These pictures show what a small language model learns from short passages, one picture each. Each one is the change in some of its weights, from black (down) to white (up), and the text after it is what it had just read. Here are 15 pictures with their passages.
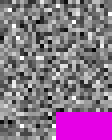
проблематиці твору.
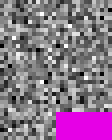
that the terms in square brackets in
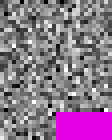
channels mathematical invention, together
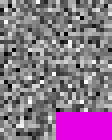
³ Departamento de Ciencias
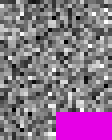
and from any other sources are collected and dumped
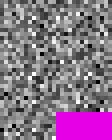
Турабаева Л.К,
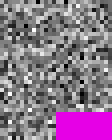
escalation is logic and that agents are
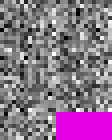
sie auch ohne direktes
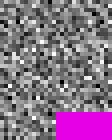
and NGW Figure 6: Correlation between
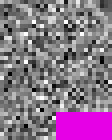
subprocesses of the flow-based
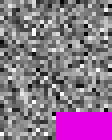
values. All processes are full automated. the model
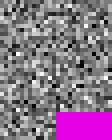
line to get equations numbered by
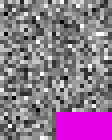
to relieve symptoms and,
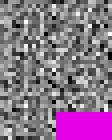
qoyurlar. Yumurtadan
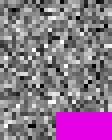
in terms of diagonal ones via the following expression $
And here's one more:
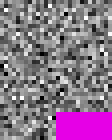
un-official developer's version)
